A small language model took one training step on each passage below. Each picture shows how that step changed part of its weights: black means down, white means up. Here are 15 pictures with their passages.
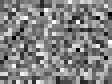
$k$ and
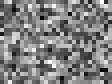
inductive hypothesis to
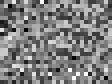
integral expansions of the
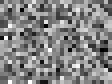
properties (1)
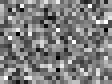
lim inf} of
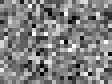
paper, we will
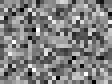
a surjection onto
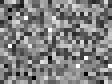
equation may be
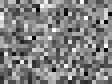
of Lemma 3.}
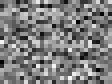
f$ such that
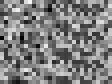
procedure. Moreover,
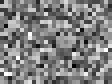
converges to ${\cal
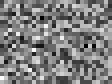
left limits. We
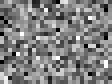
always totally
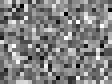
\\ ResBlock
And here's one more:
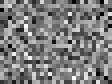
physical nature of the
